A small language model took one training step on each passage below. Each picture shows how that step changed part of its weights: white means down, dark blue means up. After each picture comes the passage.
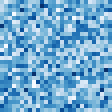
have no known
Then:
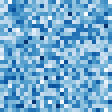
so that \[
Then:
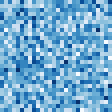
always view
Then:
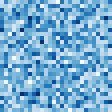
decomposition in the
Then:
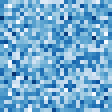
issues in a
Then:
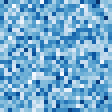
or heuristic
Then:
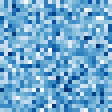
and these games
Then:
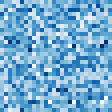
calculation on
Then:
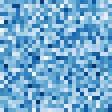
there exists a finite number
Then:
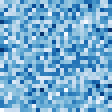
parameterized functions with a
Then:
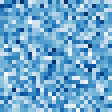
constant therapy
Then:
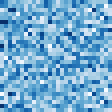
to all corners
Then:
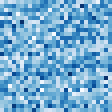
is a totally
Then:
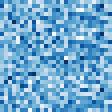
gets rejected
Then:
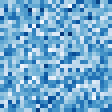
{\cite F}, and
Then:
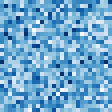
\qquad insert
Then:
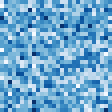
$[g]$ corresponds
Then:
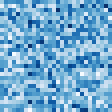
by the induction
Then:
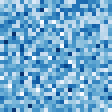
that $S$ contain
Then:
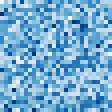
the operators is
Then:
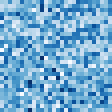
may assume that there exists
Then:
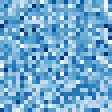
For $f \in
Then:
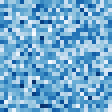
such a group is
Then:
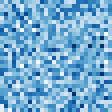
$r$ such that
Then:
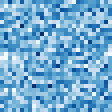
supporting a solution to
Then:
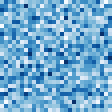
well. At this
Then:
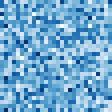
$u$ which is
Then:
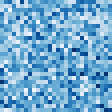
and the homomorphism property
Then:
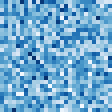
Then $f$ has
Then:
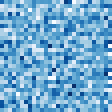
and Practice}
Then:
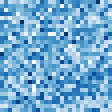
next theorem is a
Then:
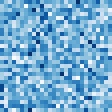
a locally free
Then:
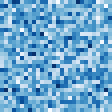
the moduli
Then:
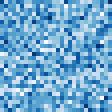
linear constraints. The
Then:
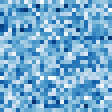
Let's denote the
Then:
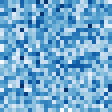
$\iota$. The
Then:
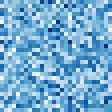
Section 3, we
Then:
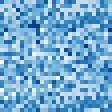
exponential smoothing
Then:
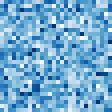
S|$ number of
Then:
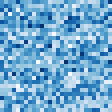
the result follows.
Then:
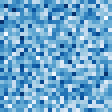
differentiability of
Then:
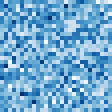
of the problem.
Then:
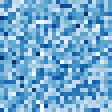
{\em partial
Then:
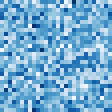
main interest was
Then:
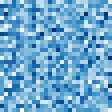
\tau h\dot
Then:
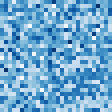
collapse in
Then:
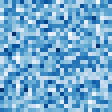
which is $\hat
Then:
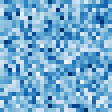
updating the same
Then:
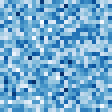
assume that there is a
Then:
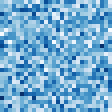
written the
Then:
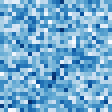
easily obtain the
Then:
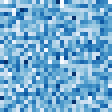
the accuracy
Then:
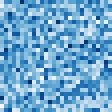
it is proved that
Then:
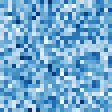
given by $$<
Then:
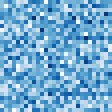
observe that,
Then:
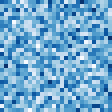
formal proof of the
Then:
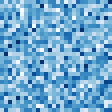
Curvature functions
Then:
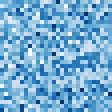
population in a
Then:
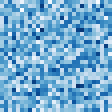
be such that the
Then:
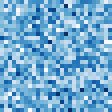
of instability,
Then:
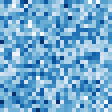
its orthogonal
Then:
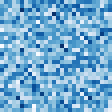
order and a continuous
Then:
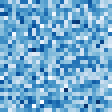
The points were
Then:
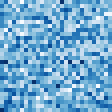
to turn
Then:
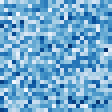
is a homomorphism.
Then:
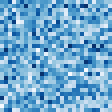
it is unclear
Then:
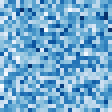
which there are no
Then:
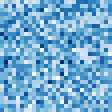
that of an edge
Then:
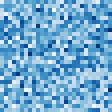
is bounded. The
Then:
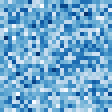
be transferred
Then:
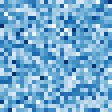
main formula is equivalent to
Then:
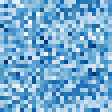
a unique pair of
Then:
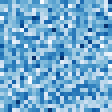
for $a, b
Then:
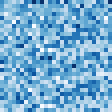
As we shall see
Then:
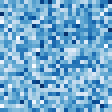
conclusion, we have
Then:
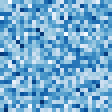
is the union of
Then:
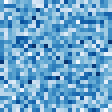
no strongly
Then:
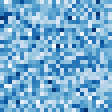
for the volume
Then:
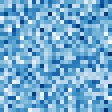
outside $S$
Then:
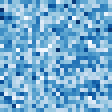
The initial state
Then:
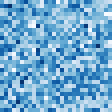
of length no larger
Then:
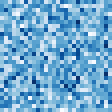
universal boundary
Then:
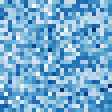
following, we aim
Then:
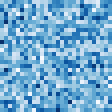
these double
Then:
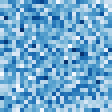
the measures $\rho
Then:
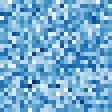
described is the mean
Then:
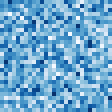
her office
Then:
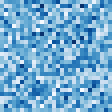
periodic with 1
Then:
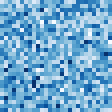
that $f\star
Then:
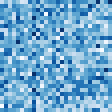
\cdot)) \le
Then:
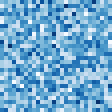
write $v\le
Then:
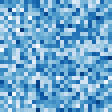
each neutral
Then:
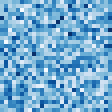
of absolute
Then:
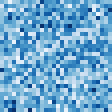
the primary
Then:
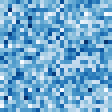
<\infty $
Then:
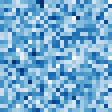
moduli space
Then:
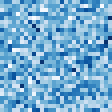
residual system
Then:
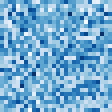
rejects the
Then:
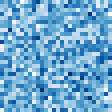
one dimensional model
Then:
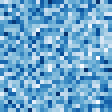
\fn s from
